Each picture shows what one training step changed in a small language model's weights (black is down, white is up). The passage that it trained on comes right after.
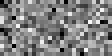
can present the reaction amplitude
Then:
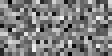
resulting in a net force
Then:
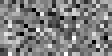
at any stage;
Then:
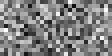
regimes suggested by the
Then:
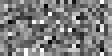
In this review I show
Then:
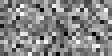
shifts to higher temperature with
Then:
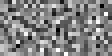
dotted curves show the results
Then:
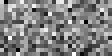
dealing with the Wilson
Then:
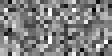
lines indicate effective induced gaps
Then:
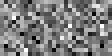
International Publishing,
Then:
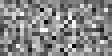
to improve the stability of
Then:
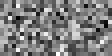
density, $f$
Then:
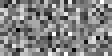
the frequency of the laser
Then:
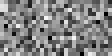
motion. The approach
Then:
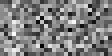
contributions and possibly non
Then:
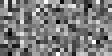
the azimuthal component of
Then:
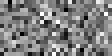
are below the detection limits
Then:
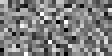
are uncorrelated. It
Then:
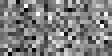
spectra [Fig.
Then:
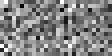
more efficient than binary modular
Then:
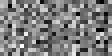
structural similarity index measure
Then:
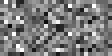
Added Catalog
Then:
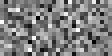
a permanent
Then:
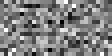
symmetry. \bigskip
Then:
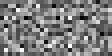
BF decoding can
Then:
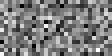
idea of the excited states
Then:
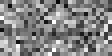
understanding isolated quantum systems
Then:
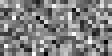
equations are linearised as
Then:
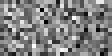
to speed up the process
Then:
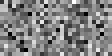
investigations support this conclusion
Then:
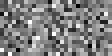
tails of the
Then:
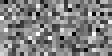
use top 10k words
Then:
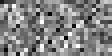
of one, two,
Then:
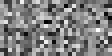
model. Then the
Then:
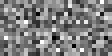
Hou, and
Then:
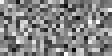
of the sample were
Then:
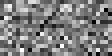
$\alpha$ and
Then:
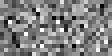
with \FeIII.
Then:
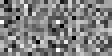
and the estimated values.
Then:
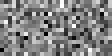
data which were done by
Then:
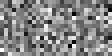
interpreted as the classical field
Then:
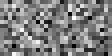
kinematic and sky position
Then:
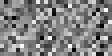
mass parameter were different from
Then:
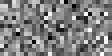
same atom have been already
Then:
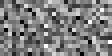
has been shown in
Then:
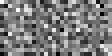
stop decays in
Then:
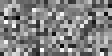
band-structure calculations.
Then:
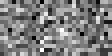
are, by definition,
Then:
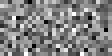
because of the steep
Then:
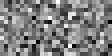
field domain, but also
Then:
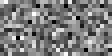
It is also easy to
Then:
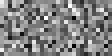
correlated dephasing significantly
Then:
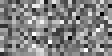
OPMs across the
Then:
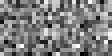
is applicable for
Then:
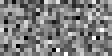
is, due to the
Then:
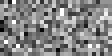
plus a potential scattering
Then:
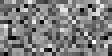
calculate the Binder
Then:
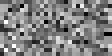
all kinds of models
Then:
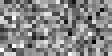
capability of modeling of
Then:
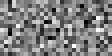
continuum map, following the
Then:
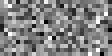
that all particles are fermions
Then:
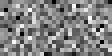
What appeared
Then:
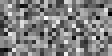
in the superspace
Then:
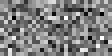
University, 2007.
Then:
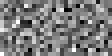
last meridian circles
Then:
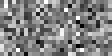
the direction of migration using
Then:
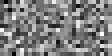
in Dataset
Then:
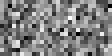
partially performed in the framework
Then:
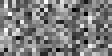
the financial support by
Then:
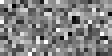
seemed to be even
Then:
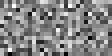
reached the whole
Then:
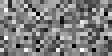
reflection, and spectrally
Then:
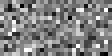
account for $\sim
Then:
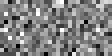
not correlate with their
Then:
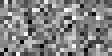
the stationary state.
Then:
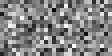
super-radiance from
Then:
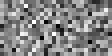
made to establish models for
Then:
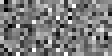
ring radius depends on the
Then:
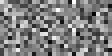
of event reconstruction,
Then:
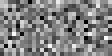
four of them also
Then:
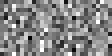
with all three}
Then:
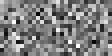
different levels of stringency
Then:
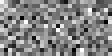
space. In first of
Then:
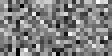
each galaxy the equivalent of
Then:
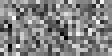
walls which can cross
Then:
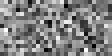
by diffraction occurring
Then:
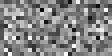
to the strain fields
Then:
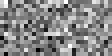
not clear and several recent
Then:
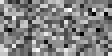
of the filter. For
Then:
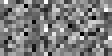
\Theta } &
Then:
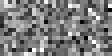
that the second term can
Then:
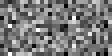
We can also introduce corresponding
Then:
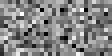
to notice that the factor
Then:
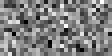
the cell gap leads to
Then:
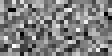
uncertainties. As can be
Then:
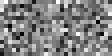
hold in a reasonable range
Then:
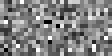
model consisting only of an
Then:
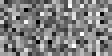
sample, and performed a
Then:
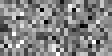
to three components of
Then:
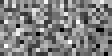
the form of rods
